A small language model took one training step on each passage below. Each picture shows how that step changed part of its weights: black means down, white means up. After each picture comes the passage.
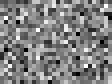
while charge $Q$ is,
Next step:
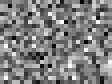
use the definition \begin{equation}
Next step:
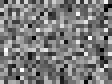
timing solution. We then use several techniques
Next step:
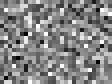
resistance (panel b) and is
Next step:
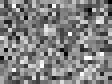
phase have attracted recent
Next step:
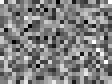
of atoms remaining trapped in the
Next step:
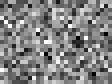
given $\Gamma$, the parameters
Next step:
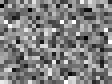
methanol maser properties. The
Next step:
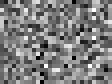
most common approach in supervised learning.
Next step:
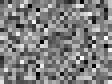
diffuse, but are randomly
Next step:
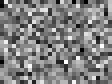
a polynomial in $k$ of degree
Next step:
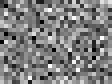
colors correspond to different fractions of critical
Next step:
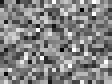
of the measured film is very high,
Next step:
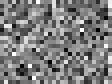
given by contour integrals over $C$,
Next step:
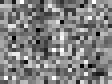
above relation does not necessarily hold, and
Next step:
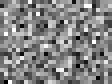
{\it do} factorize,
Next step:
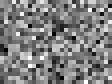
typical gyrosynchrotron
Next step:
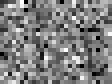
way - that is, allowing each operator
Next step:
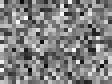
the coefficient in $F(\un
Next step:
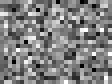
we need to define the type and parameters
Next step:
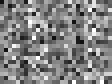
E_i p \rightarrow
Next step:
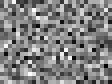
line of elementary state $x$.
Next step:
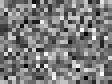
definition of $V$. This changes however
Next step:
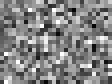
obtain a critical value for the product of
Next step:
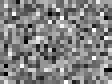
level in each component, with an average
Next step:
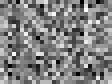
$t$ and primed quantities
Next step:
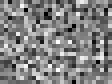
negative solution and has no actual significance.
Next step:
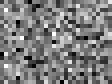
are consistent with the predictions, where we
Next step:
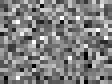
called polluted white dwarfs --
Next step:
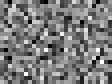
{Tweedale}},\ }\href
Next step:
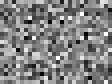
liquid-solid interface morphology was evaluated
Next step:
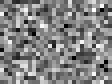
these play important dynamical roles in the
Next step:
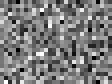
function to get stuck at a
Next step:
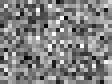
should be in the asymptotic-scaling
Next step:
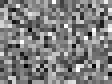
values. This may result from two
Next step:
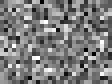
contribution of the paper is the comparison of
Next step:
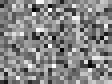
expect up to four pulses more or less
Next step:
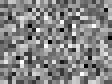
hydration shell introduced in the
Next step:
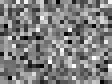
of a strategy $L^{\eps}$
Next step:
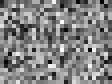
are obtained starting at three different representations of
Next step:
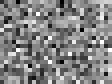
μm (left-side
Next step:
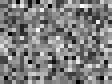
parameter $M$ to be large,
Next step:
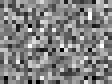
baseline times fall within February
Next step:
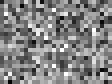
t\right) =\left\langle
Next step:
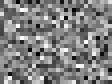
structures of important families of
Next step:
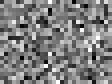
discuss it in detail. We have seen
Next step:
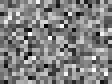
and then the field rolls
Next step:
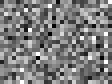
of co-evolution behaviour in
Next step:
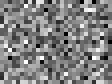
model learning and testing splits based
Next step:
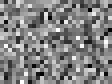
smartphone moves through the
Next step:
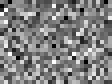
data used in the final analysis (the
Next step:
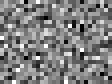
develops with time and there is no
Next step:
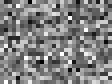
requirement for both Turing instability and instability
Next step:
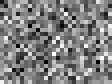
loss and straggling effects. The
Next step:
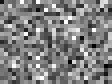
sphere, which is a closely related but
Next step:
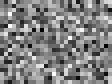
Indeed the Kondo peak stays
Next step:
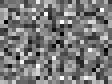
on the light front; in particular,
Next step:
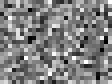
impurity site. The Gaussian profile reduces
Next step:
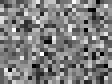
the density distribution takes the form of a
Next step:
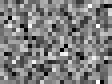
(e.g., what a cat
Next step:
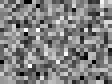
derivative with respect to $s$ we
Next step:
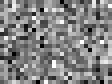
invariant: \begin{align}
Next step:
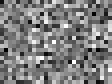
of treatment or indications. Examples
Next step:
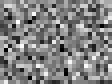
suggested as a major source of
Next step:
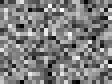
be biased, thus, we cannot
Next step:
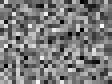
since we run GA for at least
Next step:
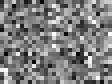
the (\ref{integration theorem
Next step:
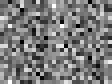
Waals potentials, using the
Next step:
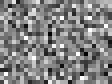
price $S^*$ for
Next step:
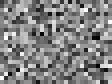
work, ejection fraction, and peak
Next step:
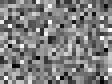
because, as derived from the previous discussion
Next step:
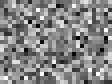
the same order of magnitude.
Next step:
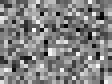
the solution can be obtained via the pair
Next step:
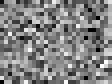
of coordinates, denoted as ($
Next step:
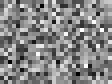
the $\Gamma$ and R
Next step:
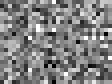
the remaining NICER data from
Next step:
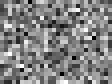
1/\sin^2x$) exchange
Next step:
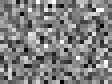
a path from $T_2$
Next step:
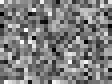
of disk-corona geometry). In
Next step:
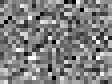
is attributable to enhanced
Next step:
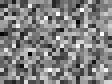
rather indistinct difference between diffusion
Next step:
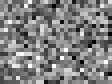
of a hair bundle
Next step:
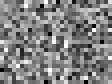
of trains and stations and the
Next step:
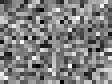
very short steps, one can solve equation
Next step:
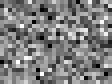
The shell evolution inside the same nucleus,
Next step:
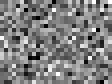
simulation from the generative model is
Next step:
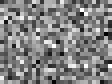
allows the conclusion that for a
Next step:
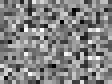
nanowaveguide with the dominant
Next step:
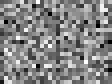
= 0.11$) was less than
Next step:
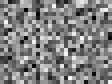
accuracy, found to be about 7\%
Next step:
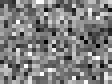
same technique applies to quasars
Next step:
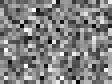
of affected relatives. The regression coefficients
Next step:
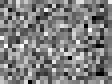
constraint originates from stellar cooling arguments
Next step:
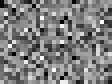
(FUSE) observations of four
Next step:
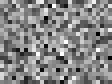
the one with the zero momentum), and
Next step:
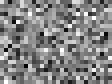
and then to access separately the Sivers
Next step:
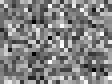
probability row-vector of dimension
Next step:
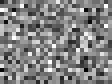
also enhances the topology-dependence of
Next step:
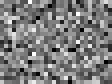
We develop a cosmological ML inference model by
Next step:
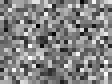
that speaker verification complements
